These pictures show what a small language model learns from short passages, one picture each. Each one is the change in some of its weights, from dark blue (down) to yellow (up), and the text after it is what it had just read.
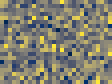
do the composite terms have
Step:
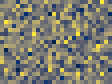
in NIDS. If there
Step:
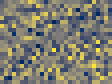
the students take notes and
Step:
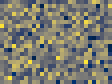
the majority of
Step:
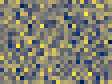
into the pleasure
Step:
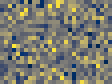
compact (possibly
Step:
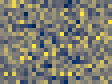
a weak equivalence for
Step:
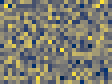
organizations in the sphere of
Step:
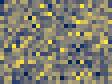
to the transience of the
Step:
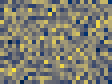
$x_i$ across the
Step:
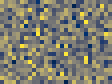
if we restrict to positive
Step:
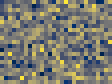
theorem, we now have the following
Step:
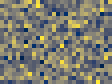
no previous NICU
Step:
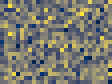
method (Bremner &
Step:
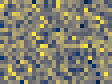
systems. Abstract: The
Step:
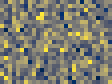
pass to the limit
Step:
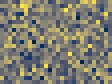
effects of childhood
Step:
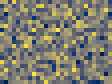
establishing these identities
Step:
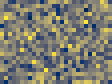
total wet deposition of
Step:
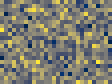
of services across
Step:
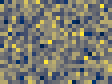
that if there is a bunch
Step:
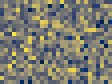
cylinder generated by
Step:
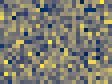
a set of emotions that
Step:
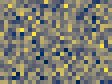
laid in randomized blocked
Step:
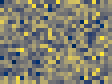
Hence Theorem~\ref{theo
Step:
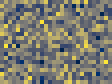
is placed front and
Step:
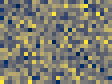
active and increase their interest in
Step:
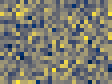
out their audit functions, they
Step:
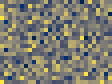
trivial for all of
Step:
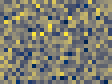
the set of partitions of type
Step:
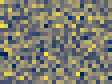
person living with
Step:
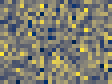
$\mathscr Q$ defined in
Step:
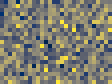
beneficial effect in
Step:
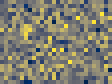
rays perpendicular 321
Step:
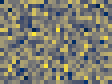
(Sanayama et
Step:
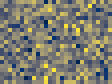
Applying the induction
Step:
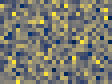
generations. In conclusion,
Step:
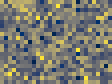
last storey as shown in
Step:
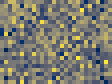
was increased by lead intoxication
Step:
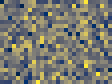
the other hand asks the
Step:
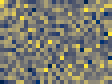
dystonia. During
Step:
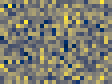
11 as follows: | A |
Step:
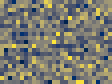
the exterior product
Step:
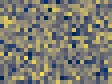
one, via the inflation we
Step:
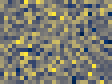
contribute to their stable
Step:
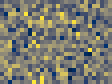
\Sigma\times \Sigma\,
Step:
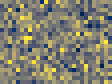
By the triangle inequality
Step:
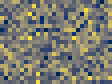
nonlinear PDE;
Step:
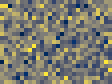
the control protocols used by
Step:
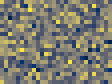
L\circ_1$ need not
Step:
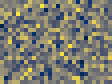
recorded in the second
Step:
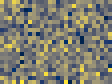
Let $\tildeA$ denote the
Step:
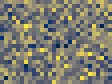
with $C$ as its set of
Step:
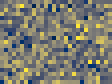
The mean T4 level in study group
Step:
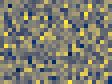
a set that meets all
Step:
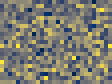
valid metaphors.
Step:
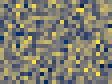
$\mathcal{C}_p$ the
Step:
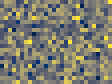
polynomial equations over $\F$, which was
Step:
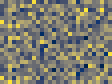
way. This especially
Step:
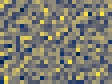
contributed to the article
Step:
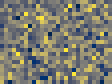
Further assume that,
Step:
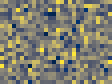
matrix $\mathbf{P} \in
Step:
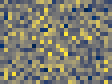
and infrastructural potential of
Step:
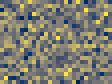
size $n$ and
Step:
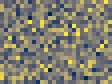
reuse of this document for
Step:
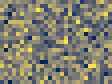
weight) Source:
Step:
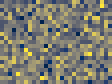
u\}$. Then the formulation of
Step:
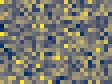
due to its complexity and is not
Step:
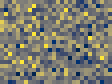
of promotion requirements for
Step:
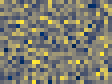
Hence, by the unique
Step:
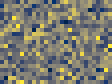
and P.~Jenny.
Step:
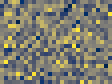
for those pathogens. It
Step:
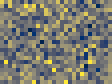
often requires a specific
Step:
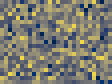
urea coal acid
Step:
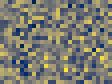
and second order. The powerful
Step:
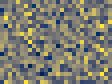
are many solutions available to
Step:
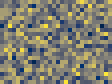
geometrically as $n$
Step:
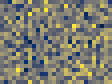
research has mostly found that
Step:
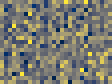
complications related to
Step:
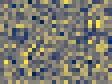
different secondary amines to
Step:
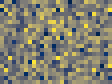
q-1\right\}$ such that
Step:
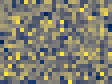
reaction with the SiC.
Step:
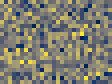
of the trace map, which
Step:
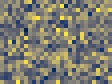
a personal computer to
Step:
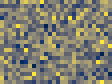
to the language of
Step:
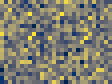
of substitution errors as
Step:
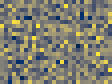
\bs y)$, as a function
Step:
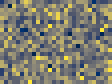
of semantic labeled
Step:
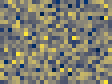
provided and some properties are
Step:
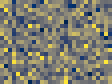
\end{cases}$$ for all
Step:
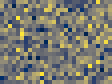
angular velocity in
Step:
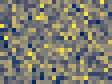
seem to exists.\\ \noindent
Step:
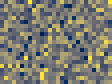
Guío designed the
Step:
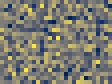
with probability $1$ we
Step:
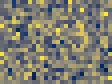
\begin{df} A
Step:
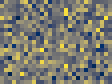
It is clear from Lemma
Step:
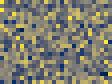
want to gain higher
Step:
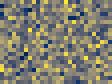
T. Gudmestad
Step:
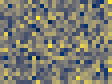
third subsystem; the
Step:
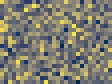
all living beings small or
